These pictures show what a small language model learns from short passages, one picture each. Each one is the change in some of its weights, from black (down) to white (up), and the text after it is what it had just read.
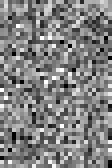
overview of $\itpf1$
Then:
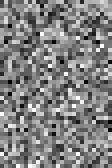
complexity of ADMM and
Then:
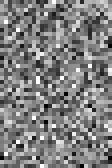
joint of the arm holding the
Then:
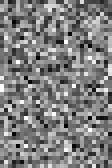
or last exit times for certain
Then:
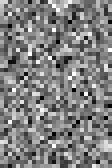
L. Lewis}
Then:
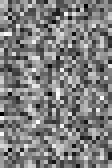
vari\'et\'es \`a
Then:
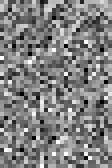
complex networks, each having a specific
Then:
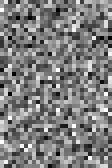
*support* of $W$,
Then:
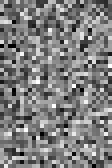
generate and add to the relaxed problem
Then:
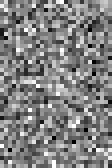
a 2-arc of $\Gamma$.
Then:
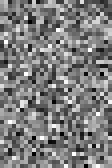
when solving away Taylor series at the
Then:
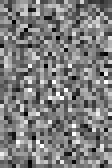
est donc $p$. On a
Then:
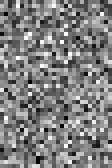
with new constants $C,c$.
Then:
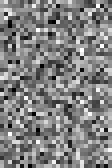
F .\\ \endalign $$
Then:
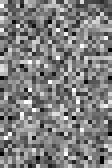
large language models, where leveraging
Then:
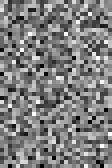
simple poles at the interpolation points
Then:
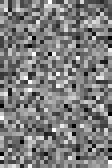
of $K$ at different points.
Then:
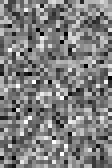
solution to $Ax=b$.
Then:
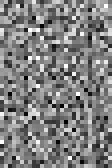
uniformly continuous and bounded functions on
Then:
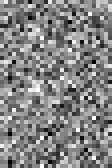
Polishchuk and
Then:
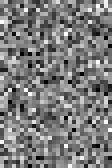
obtain $$\int_M v\Delta
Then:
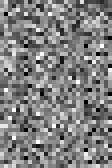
\times A) \cap
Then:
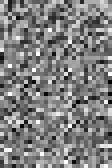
limit of this approach since it is the
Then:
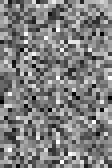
conditional covariance. Let us begin by
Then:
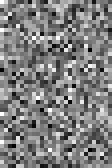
Reeb vector field is Hamiltonian vector
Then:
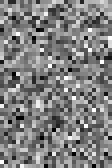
by iterating the process on the left
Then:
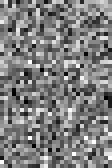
Our proof is naturally general: that of
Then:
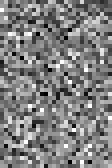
network (which happens a minimum
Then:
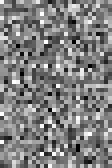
whence $p\nleq
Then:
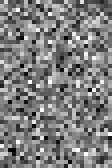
\rightarrow [1,\infty)$ is
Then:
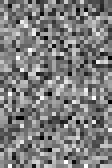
cases is there a repeating factor,
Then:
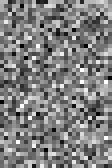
not relevant to the aging time
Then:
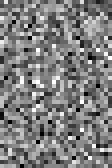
}{} We show numerical results obtained by
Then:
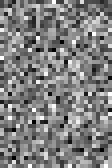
using $\mathscr B(X)$, we
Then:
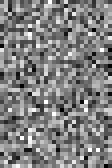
of semisimple Lie groups (see
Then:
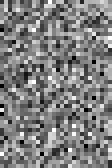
of the local components involved in
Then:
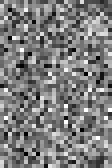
forms, the reverses, some
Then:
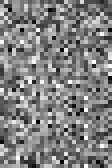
functions in a neighbourhood of
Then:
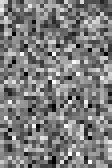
functional equation\ \begin{equation}
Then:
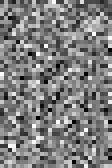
to generalize the said nonlinear model with the
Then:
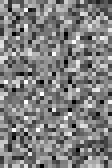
fibre coordinate $t \in
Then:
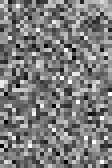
one are true; consequently, only
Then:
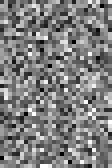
through the point $O$
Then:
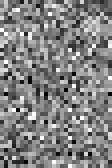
\emph{does exist} a
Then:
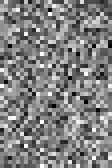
\in M'$ for any
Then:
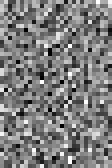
vector bundle $E({\cal
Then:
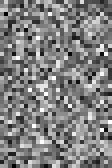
\end{equation} By the
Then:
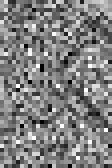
$ (a_i) $ different
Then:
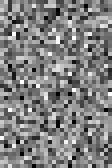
disposant pas de cette
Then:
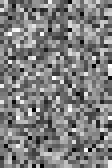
(and including one more term to put
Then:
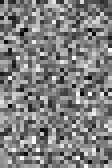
to the operational cost attribution is
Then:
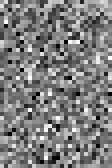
nontrivial factorization of~${\cal V}$,
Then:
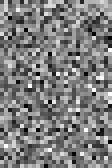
in $M$ is defined by
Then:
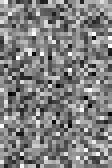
Bayes rule in a fundamental system
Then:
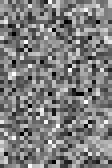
Rev. Mod.
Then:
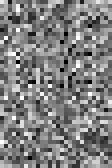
if an element $g\in
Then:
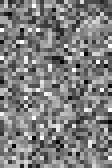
between a finite number of states.
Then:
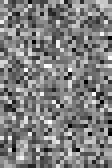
proof using differential forms. Let
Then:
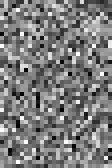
\address{Department of Mathematics,
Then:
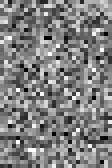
its range, it is clear that the
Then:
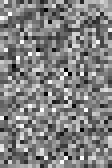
Sasakian manifold is a Riemannian
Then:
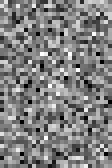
a one-to-one relation)
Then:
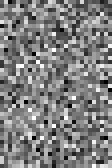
that for a general $X$ of
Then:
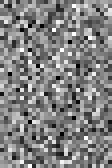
European Research Council
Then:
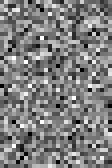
\rangle$, the groups we divided
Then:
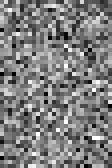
this to a calculation on the boundary of
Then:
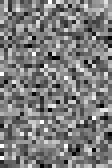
of $V_n$ should be
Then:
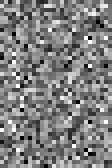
the routing plan is updated
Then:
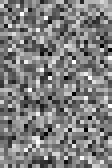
finitely generated group with the word metric and
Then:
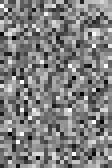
$\D(A)$. This is completely
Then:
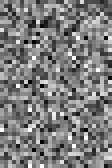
representing the statistical degradation or
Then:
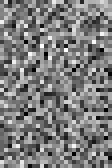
Also the last exceptional curve,
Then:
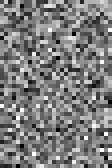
the above symmetry coincides with the
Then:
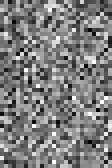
or more. \end{cor}
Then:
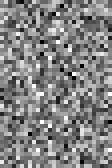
To be as clear as possible {in
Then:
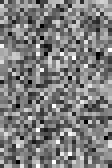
parameter show significant stretching,
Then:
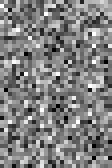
$\tau$, we deduce that
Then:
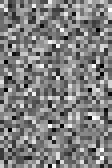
at $k = 0$. Then for
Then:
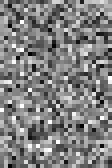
same distribution on cladograms. See
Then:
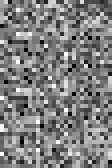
for solution performance in terms of the distance
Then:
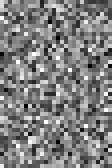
nondifferentiable and nonconvex functions.
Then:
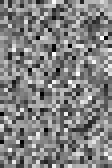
from the initiator b)
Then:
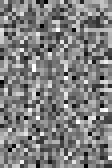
split signature source manifolds is that of
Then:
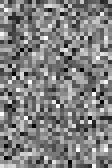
it exists. Let $X$ be
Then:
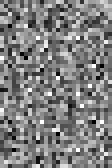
denoted by $C_{rd}$. Let
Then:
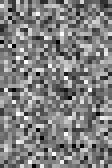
is not connected or has a {cut
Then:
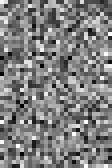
classical fact (see e.g.
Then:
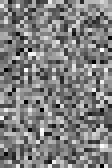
one prime. \end{conj}
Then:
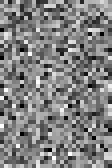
the error in the control we can in
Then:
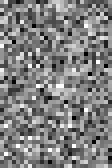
following way: given a 3-form
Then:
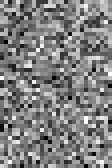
the ones coming from the equation.
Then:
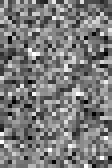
are valid and hence the corresponding MHE
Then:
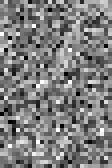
= I_p$ implies
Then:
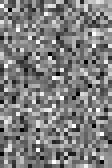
$\pi$ its fundamental group which is
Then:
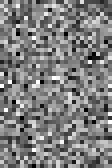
we make the following assumptions on the underlying
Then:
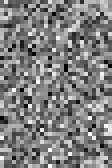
During the training process, we use
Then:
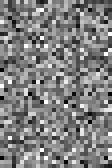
be much more difficult to construct compact
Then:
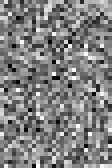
linear algebra.* Thus we have the following
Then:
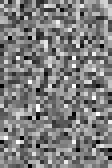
the addition or the removal of the
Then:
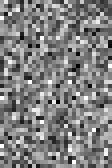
\alpha}X(t)$ and
